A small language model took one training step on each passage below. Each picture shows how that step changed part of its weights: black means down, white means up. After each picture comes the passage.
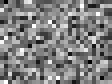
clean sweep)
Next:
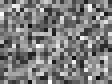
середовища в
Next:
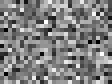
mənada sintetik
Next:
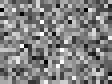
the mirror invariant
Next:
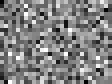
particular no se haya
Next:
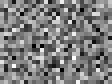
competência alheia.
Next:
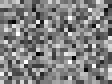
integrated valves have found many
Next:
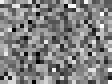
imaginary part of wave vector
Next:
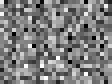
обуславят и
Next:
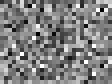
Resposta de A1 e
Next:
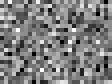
was derived. This was applied
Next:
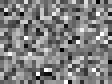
duration in seconds.
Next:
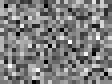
constraints for services and their
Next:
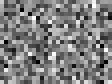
produzem altas
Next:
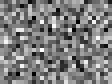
билан доимий
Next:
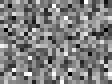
are in one-to-one
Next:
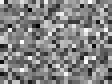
section is written in this
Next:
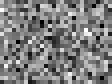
qilingan O’zbekiston
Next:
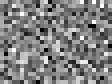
matter brane gravity through
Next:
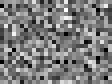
To this end, we use the
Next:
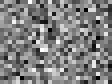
the divergence can be
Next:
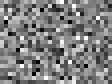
\item Calculate the
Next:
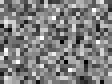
non-linear collision term.
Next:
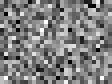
obras *Alas de
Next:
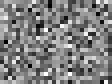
in both the fictional
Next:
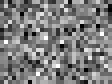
Katko, N.
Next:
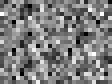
примусу, є
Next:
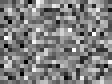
de producción, debidas a
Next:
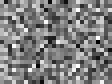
til birliklari va uning
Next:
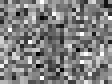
using examples from selected
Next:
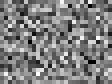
a 60 días,
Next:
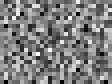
yil fasllari va
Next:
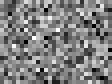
confined entirely in
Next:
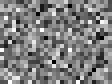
como valor supremo da
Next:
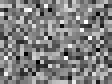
angular projections with an
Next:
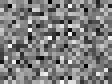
which the initial state is the graph
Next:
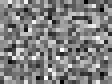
black points with error bars represent
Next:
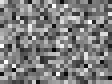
The result of the course
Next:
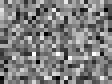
constructing dephasing states
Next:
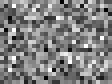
are therefore approximately equivalent
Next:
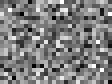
*Ohio University,
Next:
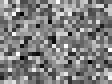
defined by a mapping
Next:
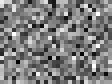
educators and an improvement
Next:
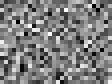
is understood.
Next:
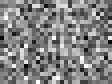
mos ravishda
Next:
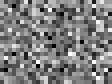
própria complexidade
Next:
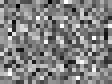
Thus for each time bin and
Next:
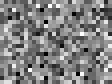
kelib chiqqan holda
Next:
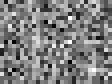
el control del ensamble de
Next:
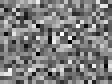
kind of measurement for each
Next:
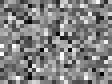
test to select the top
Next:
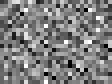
the case for small $\lambda$
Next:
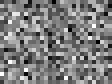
existe : les mesures
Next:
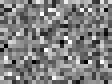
$\kappa=1$, a basis
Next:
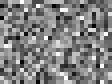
is also a procedural call
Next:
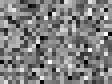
rente. Wij willen
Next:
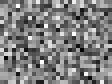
found to be higher than two
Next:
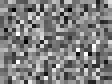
carryover effects from prior
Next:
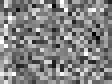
to Miao Li for
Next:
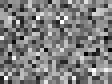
but in terms of dB we
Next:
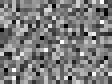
systems. L and T denote
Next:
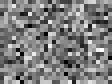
tashkilot bo'lim
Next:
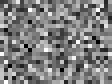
until today. In
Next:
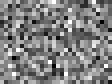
Or, one might
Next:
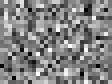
yechim topish,
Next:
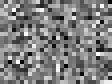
charged "see" of
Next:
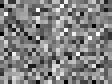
transverse size of the three
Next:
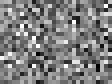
2001). What we therefore
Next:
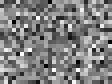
(particle count), and we
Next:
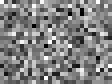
to suppress continuum
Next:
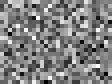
best fit is obtained for $z
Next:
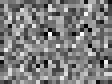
обзира и на то
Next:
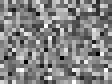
These bright stars are either
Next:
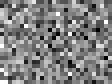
and $k$ is the
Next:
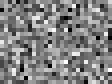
Zhang, preprint
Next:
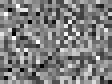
gênero do *body
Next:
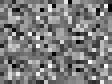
VA ULARNI
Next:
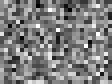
so'ng Anvarning
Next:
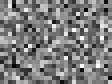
that at least $\lambda$
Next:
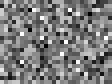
the most massive halos of
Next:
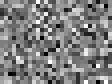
Лале тарих
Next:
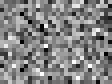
stavka 19 foizdan
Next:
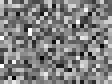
fluctuations in the
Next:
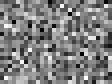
Combining all of the above
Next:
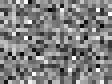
dispositivo. Figura
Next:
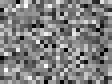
sich staatliche
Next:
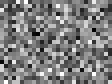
cascades at the
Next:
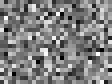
с небольшим
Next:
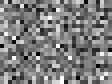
stars, as a result of the
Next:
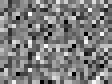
previously been used to describe
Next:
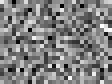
acolhimento e na
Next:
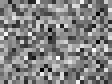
from – 10 μm
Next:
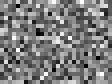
dependence of the Knight
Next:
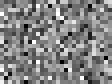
\hbox{ {\sc
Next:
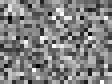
for ten epochs
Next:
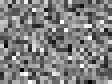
effective interaction intensity with regime
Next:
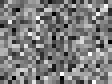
AG zu CS &
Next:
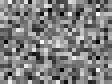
question. This leads to
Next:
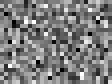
por exemplo, entre
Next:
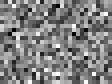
now present the analysis based on the
